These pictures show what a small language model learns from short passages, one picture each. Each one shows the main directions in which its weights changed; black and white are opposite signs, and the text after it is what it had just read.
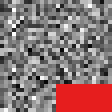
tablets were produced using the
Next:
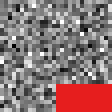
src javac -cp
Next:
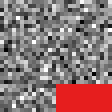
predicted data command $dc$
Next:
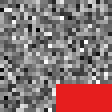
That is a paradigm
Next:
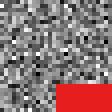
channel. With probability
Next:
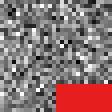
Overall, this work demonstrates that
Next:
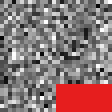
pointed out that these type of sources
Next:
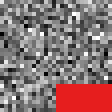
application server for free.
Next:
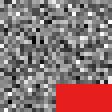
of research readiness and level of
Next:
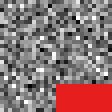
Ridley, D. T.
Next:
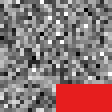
The choice of the bin
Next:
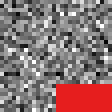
directions. The quantum corrections
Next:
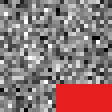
latter framework conceives of
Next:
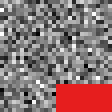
the experiment, Eve can
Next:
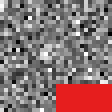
array of physicochemical
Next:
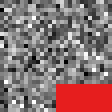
all models, no matter which
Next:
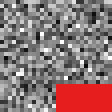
the collective response of the
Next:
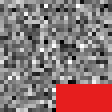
S.D. Qualitative
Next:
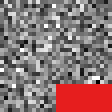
results in maneuverability ability
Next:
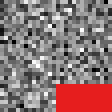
this gap in knowledge, with
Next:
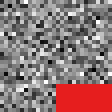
the quantum suppression. From the
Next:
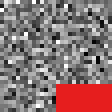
item of statements that is
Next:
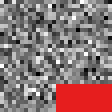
corner where the vertical bands correspond
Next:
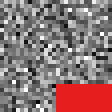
= \begin{cases} W &
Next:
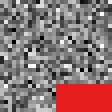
the propagation and development of
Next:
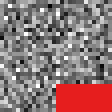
deformation zone varies between
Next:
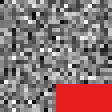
until the temperature achieves 37
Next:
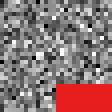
Taylor terms become important.
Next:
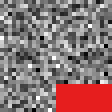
allows values to be read and
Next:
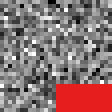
is bounded by the precision
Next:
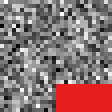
transition frequency (\(hc
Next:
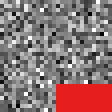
the efficacy of rigorous
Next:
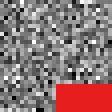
the go. We further identify
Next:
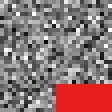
of the same issue in
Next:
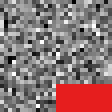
Safety (VKM)
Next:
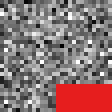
symmetric distribution of spin density of all
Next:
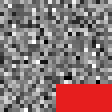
to compute the hadronic spectra
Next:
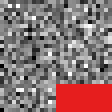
spa therapy on reduction
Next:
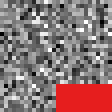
mainly made for the sake of
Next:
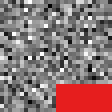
process large volumes of data,
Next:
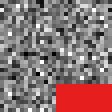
Amanullah in a system
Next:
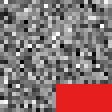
- Load line without phasing -
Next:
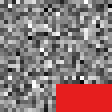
skills and attitudes
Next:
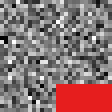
the other major sources, the
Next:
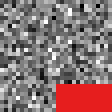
many years of court practice
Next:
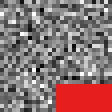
deaths, second only to
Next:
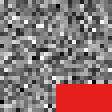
suppression of power and suppressed
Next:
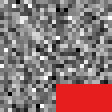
with people's names,
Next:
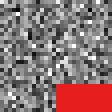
not ergodic and should,
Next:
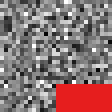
is stagnation of water along
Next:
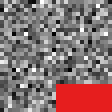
ratio of lattice
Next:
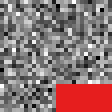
MRA energies.}
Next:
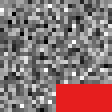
has a significant effect on saving
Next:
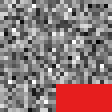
edge in both Overall
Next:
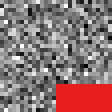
an appropriate number of basis
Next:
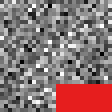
infertility itself.
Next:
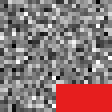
Extensions of PP to
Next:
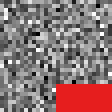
the CI mission is in a
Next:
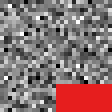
into the matrix by the network
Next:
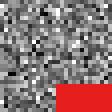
leading to a significantly lower group
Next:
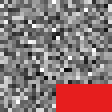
target when making an affective
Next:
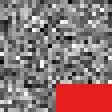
MI diagnosis, according
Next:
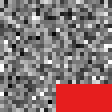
student has different linguistic
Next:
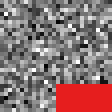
The result presented in this convective
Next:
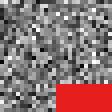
South Omo Zone
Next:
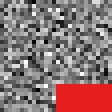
quantified, yet well
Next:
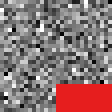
and β are such that
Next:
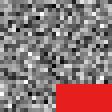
the acts of unfair
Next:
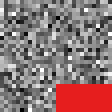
which impact the reservoir quality
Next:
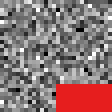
Boltzmann's constant
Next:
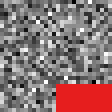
DPOT are reported in
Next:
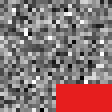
former is insensitive to the
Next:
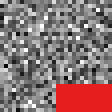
external disruptions ---
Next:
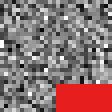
than expected, producing effects larger
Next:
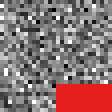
the temptation to defect. It
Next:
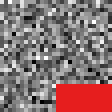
of antiquities and monuments
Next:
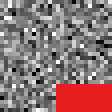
THE REACTION
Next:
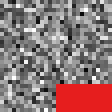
a given variable corresponds to its
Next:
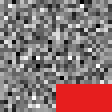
flux from the boundaries of the
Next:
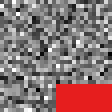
deviation $\epsilon_n$
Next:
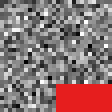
the $X$-axis and the
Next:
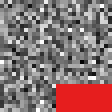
6 (Group A)- A
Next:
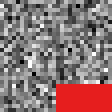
big data in LAC. These
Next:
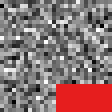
other types, due to very low
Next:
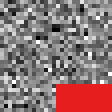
it may also have association with non
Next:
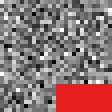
that for the rest. There is
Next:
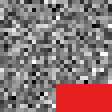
positive integer n is a
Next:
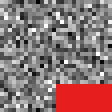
A.* De inleider
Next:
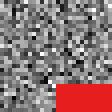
These countries offer valuable
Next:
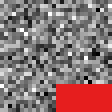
H1 is true and p_0
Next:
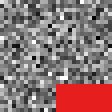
all types of treatment. In
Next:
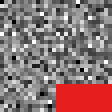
for changes in monetary policy
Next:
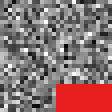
the algorithm has been run and those
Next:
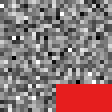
terms of RV stability during a single
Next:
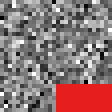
value corresponds to the case where all
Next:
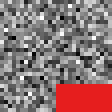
billion a year. During the
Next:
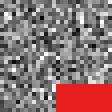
13: Compressive
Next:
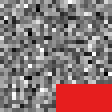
and $dz/d\rho =
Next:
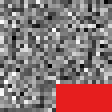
Ultra- deformable
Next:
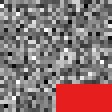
critical in the definition of
